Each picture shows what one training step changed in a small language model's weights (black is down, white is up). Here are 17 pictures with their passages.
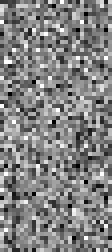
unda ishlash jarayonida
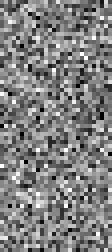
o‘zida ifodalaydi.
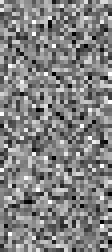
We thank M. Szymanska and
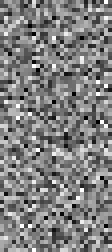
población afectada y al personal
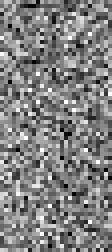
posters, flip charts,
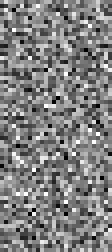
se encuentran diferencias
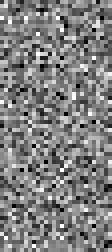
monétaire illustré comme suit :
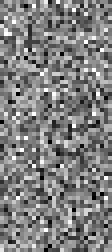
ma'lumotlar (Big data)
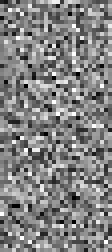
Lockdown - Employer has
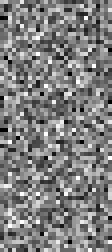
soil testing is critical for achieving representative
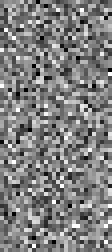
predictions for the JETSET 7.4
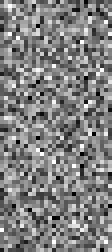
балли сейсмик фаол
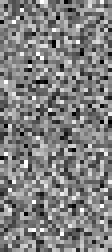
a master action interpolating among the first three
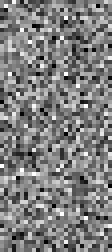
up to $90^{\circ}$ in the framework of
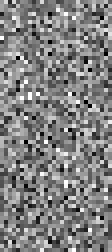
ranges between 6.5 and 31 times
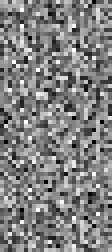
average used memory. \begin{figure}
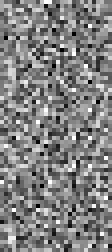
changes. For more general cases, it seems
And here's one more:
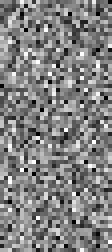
past scholars and researchers for
